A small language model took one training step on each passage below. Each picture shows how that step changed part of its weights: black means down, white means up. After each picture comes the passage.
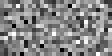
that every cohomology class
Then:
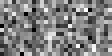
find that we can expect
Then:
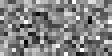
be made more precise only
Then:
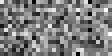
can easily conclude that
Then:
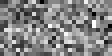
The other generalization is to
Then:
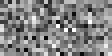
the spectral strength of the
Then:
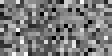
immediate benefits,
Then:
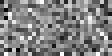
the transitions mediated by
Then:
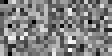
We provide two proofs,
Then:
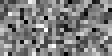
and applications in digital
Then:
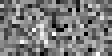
Minor number, affine
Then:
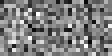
Also, absence of magnetic
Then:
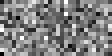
and the assumption %that
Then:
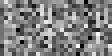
difference from electrons becomes clear
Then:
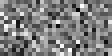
can be found by
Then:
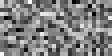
case of a slab
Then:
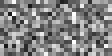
effects are widely present
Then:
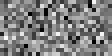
between the top/bottom
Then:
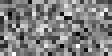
efficiency factor. The ratio
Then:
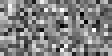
of $Y$ is
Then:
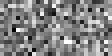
an initial segment of
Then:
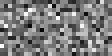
is nothing to
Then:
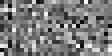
did in the proof of
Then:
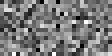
matching" in magnetic
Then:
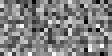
= \langle x \,
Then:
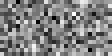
the trapping well
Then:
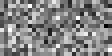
apnea was evaluated
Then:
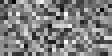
foundation model designed to
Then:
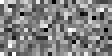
incoming (leaving
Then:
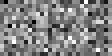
As we already noted,
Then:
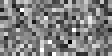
the stellar mass distribution determined
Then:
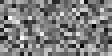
implied constants depend
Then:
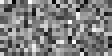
the surjectivity of
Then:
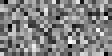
the discussion above, we
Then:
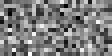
the following problem. Let
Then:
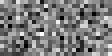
with neutron diffraction
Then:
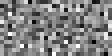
broadband emission from the
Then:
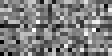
$K$ is
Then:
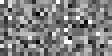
been shown that there is
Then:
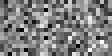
the equations of motion,
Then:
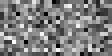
\ge M$ we
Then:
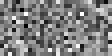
flash spark
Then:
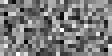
platform mechanisms and
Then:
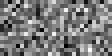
to distinguish the square and
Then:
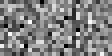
jump out of the
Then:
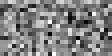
(which exists after changing
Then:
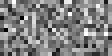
temperature, there is a
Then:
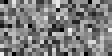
purely infinite, then
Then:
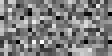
p} \right )
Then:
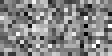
Cauchy transform, potential theory
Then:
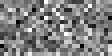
mask obtained by the combination
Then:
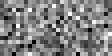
theorem shows that our notion
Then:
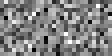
activity cycle morphology dependence
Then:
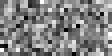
from wide distributions that represent
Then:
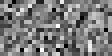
processes in the resonance production
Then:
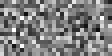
of our estimator are smaller
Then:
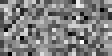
universal quantifier,
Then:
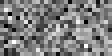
and $k$; and
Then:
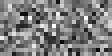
a mesonic state
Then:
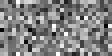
large neutrino mass
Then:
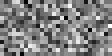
this PRNG with
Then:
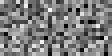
motion edges, and applied
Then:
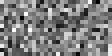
offset in the
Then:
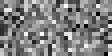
QCD would be very
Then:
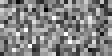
the morphology of the
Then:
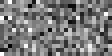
the sum equals the sum
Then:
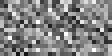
MNCS also has
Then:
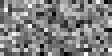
$\pi$. Denote
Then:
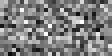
of hypermultiplets
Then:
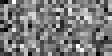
these two, the
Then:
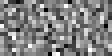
QSS regime of the
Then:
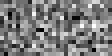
for the vacuum character.
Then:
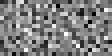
also conduct some numerical
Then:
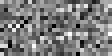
that in the proof of
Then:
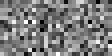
probability $1$.
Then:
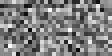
of angular momentum are
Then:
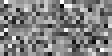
signal features can be
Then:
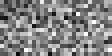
a great waste of
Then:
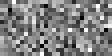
under the a priori
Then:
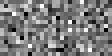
we use the same
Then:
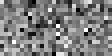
doublet: time slice
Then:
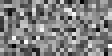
known results. In
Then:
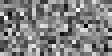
section. Our main geometric
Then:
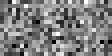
enters the broken
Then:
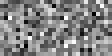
admitting an elliptic
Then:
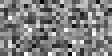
is equivalent to the existence
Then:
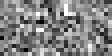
the theoretical formalism} The
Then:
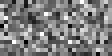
we will study some extensions
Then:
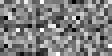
more examples of unital
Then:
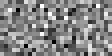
length scale of the
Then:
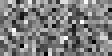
basis is a complete set
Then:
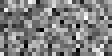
parameters as used in this
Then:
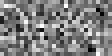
of closeness.
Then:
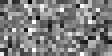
degrade the combined
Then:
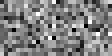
if aggregation
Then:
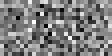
present an analysis of literature
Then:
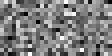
of $\xi$. If
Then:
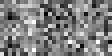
practically the same g
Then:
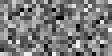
sign (activating
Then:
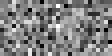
dx_2 \wedge
